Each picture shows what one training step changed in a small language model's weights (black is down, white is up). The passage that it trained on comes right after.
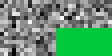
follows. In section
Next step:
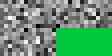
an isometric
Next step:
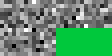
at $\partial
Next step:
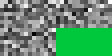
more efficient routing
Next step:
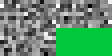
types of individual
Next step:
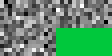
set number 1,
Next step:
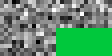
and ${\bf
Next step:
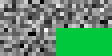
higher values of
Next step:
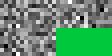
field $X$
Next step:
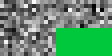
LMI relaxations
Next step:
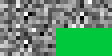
cycle and acting as
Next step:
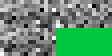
of the process
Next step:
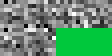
is of finite type
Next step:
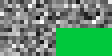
agent will be
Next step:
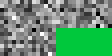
still performs
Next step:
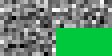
of channels
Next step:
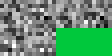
above diagram has an
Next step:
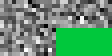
graph clustering is
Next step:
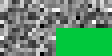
the answer of
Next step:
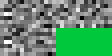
summing up what
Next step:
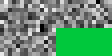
the generating vector
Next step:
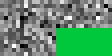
space supports a
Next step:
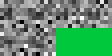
& \displaystyle
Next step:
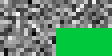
means of linear relation
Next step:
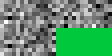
loop, we
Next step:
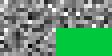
by integrating the
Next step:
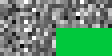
The purpose of this
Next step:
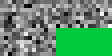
\beginpf We
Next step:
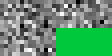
measure is almost everywhere
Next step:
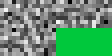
this is a
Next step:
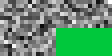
these represent generalized additive
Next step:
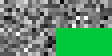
only one subgroup of
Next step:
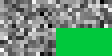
proved by the
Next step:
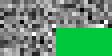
\leq \|\varphi
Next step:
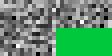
in exactly one cube
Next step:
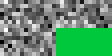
strong Markov property
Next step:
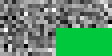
$W \cup
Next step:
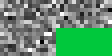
solution for approximated
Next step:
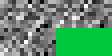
different orbits under the
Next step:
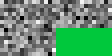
dates than
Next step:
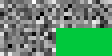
equal at equilibrium
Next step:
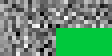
found a proof
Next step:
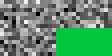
In this case again
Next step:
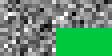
square integrable too.
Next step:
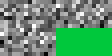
gives the values of
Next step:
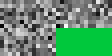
\leqslant C \|
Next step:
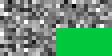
methods have been proposed
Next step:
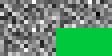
POD basis
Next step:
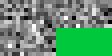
converges to a
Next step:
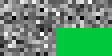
of the PC
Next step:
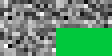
loss function.
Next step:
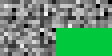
for which we
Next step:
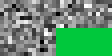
stands for the Lebesgue
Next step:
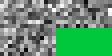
by Eq.
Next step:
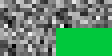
right member in
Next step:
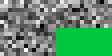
the adjacency
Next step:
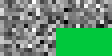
to denote the total
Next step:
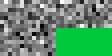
the surjectivity
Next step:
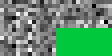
object in $\mc
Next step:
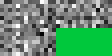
it is not even
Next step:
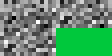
of pairs of adjacent
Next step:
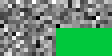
angular frequency at
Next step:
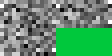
selected interval containing
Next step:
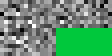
proves the claim,
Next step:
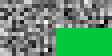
V$ that
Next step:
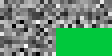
& \Delta
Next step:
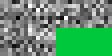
fan: it
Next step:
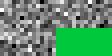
imagined in the
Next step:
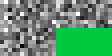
scale. Our results
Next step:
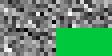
normal form}
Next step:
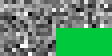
in $\mathcal
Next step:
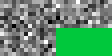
$\ell$ when
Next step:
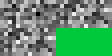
Furthermore, \[
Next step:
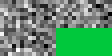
manifold theory, we
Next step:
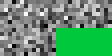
to the action of
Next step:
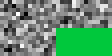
and nonsmooth constrained
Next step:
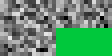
above approximation result for
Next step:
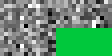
similar to what we
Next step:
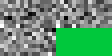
process determined by
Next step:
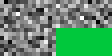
(or even triple
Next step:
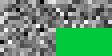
easily seen that the
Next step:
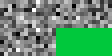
Applying Lemma
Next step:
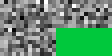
or multiplication of a
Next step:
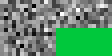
Upon reversion
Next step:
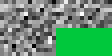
with the basic
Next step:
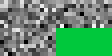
the right hand
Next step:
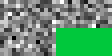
our expectation. In
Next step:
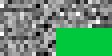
may be better
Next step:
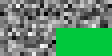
negative beta expansions
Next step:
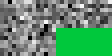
rank $\rk$
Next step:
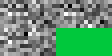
absolutely integrable on the
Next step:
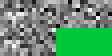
anisotropic diffusion
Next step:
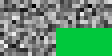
Mathematics Vol.
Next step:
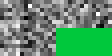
norm; these
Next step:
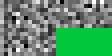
conjecture of Yau
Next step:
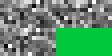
The null space of
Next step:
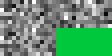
want to consider the
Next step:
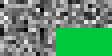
a functor. For
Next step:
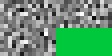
valued areas
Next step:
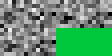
an element of
